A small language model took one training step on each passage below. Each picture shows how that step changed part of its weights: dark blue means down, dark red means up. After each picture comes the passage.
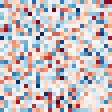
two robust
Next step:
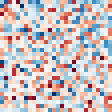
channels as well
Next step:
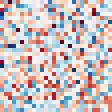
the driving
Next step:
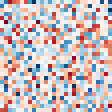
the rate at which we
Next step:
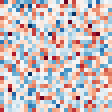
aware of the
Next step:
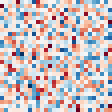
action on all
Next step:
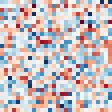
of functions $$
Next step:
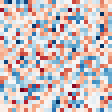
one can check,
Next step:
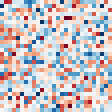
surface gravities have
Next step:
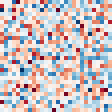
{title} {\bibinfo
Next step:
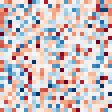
info about comparison
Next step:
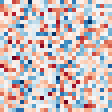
phase transition from the
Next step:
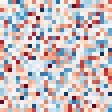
in thin gray
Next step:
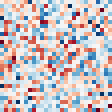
using an AC
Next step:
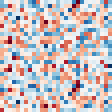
to the electron density
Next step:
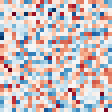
settings real
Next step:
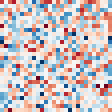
and blue
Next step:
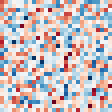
Ba\\ \hline
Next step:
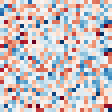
objects. This
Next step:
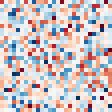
$\lambda (=
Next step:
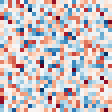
will be improved by
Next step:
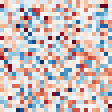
free from the
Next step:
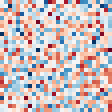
not fully
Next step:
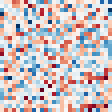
occur at any
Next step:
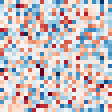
node is only one
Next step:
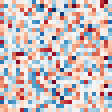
I, Class
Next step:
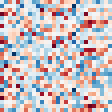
specified as
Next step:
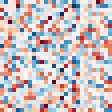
of a bound state,
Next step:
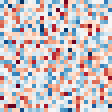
a certain
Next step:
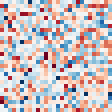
and solve the
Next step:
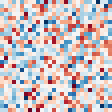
the much higher
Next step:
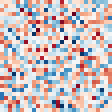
wavefunction in
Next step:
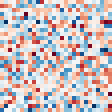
guidance for
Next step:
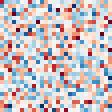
the top-layer
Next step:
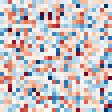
larger than that of the
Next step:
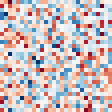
education and
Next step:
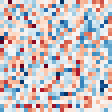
signals. The
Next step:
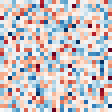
heralds one
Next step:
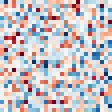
explained in terms
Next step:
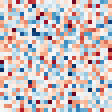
line of research,
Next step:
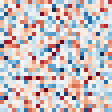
was detected. For
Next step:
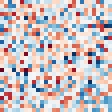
as a Fermi
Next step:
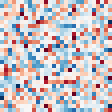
open boundaries
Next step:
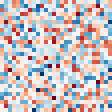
the second order in
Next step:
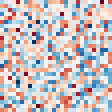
quarks ($u$,
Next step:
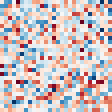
$z$ the
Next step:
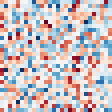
are electron current and
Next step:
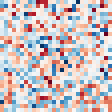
of metals in
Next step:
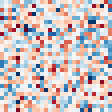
where $\mu$
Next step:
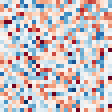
mass of the zero
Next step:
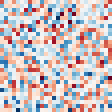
the two-dimensional
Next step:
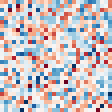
are different for the two
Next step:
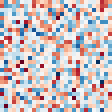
as well. We
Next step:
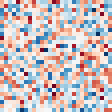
highlight the
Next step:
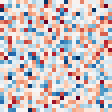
and we drive
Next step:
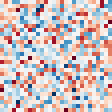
the implementation of
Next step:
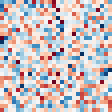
one, making
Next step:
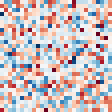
and L.~von
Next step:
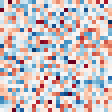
of activity on the
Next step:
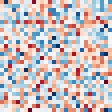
is discussed. Section
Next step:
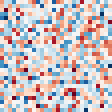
the logistics
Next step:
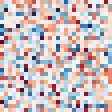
then be cast as
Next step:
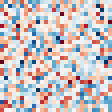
energy minima for
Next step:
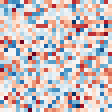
solid) for the
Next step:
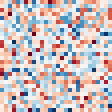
with the initial maximum
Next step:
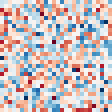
cluster is found to
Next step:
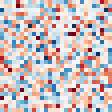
set of Fog
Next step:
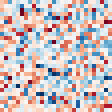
such rapid
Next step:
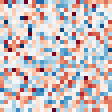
smooth function of
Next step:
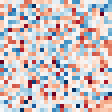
that the lack of
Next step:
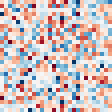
how the von
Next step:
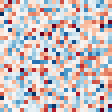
defining a
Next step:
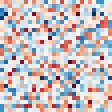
from this observation.
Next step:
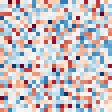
the intervals and
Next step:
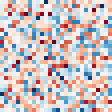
other frequencies,
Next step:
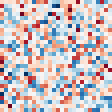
David R.
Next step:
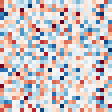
factor also plays a
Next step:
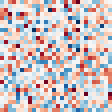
and we consider only the
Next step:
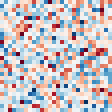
white, red
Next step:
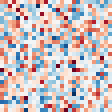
dynamical NSC
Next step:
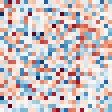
surrounding the
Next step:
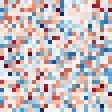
learns the
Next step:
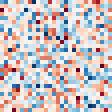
related image
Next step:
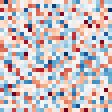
rotational symmetry about
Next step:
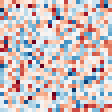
although the
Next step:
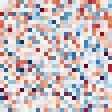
been developed and are
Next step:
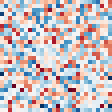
the stability of this
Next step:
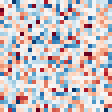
with opposite
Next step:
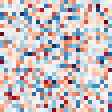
access approach will not
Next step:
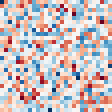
so is ${\cal
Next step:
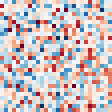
the extent that
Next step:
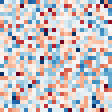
However $\omega $ does
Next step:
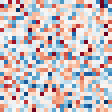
low-ability experts
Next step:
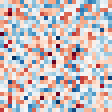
to its measurement
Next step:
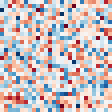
companies to
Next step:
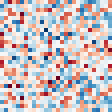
that by setting
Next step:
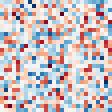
difference in light
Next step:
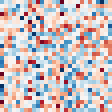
of the state variables
